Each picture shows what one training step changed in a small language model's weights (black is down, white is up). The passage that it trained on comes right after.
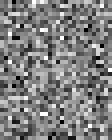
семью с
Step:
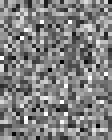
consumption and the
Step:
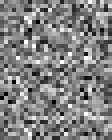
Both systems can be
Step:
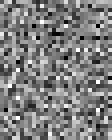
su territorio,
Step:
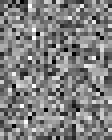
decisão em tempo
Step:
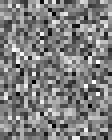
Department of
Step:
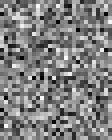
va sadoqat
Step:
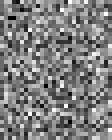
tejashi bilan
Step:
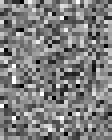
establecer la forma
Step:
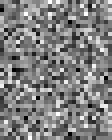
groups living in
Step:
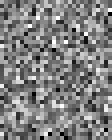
means that latent
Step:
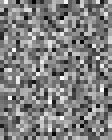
variables has produced
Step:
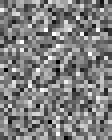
führt zu
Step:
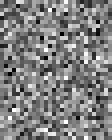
am Schluss der
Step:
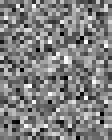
Education) and in
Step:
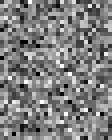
de idade. -
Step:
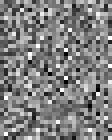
and organisational means
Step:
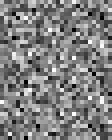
участие в
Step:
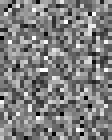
operation, as well as
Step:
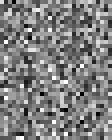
the effectiveness of
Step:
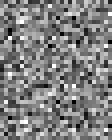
of Aliphatic
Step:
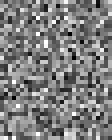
is undoubtedly
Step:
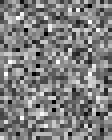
luas. -
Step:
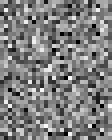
cobalt, and
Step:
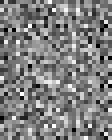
underlying economic
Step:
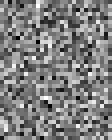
revealed, and
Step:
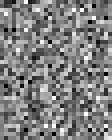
students in their parental
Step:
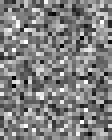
results obtained for the
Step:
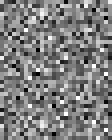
or the difference in
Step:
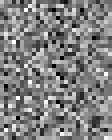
una ciencia de la
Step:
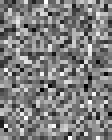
data from three different
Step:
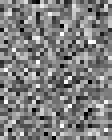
a lower education level
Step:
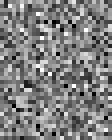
the delay sensitive
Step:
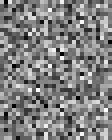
as factual as the
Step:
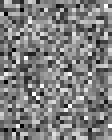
oldiga ularning
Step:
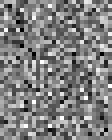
pigments which have
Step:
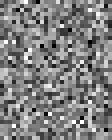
for students who might
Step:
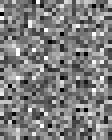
results showed that the
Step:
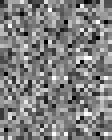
"My Ford"
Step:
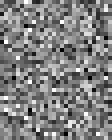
that form positive and
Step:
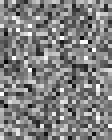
та манба:
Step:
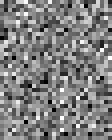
who will use this study for
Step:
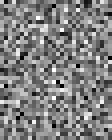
provides some principles
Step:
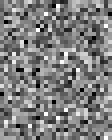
hole transport.
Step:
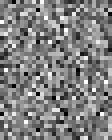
de vista diferentes
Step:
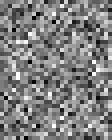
включают в
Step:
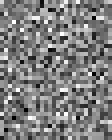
normalized to the
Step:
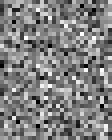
as having more
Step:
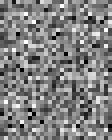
mainly be supported
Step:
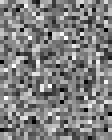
demonstrated no
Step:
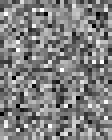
significant lowest yield per
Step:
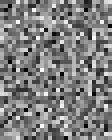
operates stably with
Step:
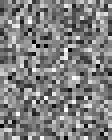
emphasizing that
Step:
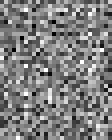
acid had been
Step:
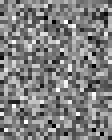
también la
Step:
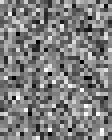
WHO. The
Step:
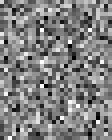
and VIF values
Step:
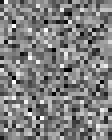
uchun ham
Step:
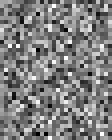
Severe stress was
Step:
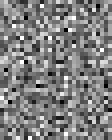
inmediato que
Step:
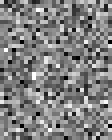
by the Cash to
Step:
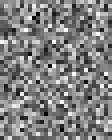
estimation of 70
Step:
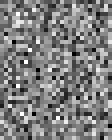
информации в
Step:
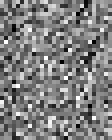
performance, form and method
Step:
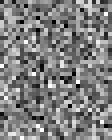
direito a educação.
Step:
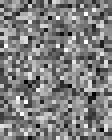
batteries must
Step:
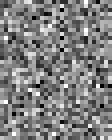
ва намунали
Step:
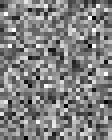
to devise the formulation
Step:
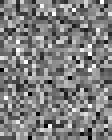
using laser power
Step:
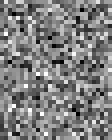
que o homem,
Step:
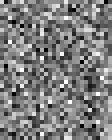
HMGB1 e
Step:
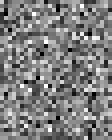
bands and record
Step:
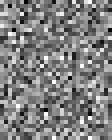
will have a pair
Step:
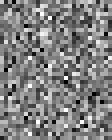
the parameters in
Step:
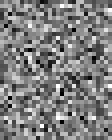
het wegvallen
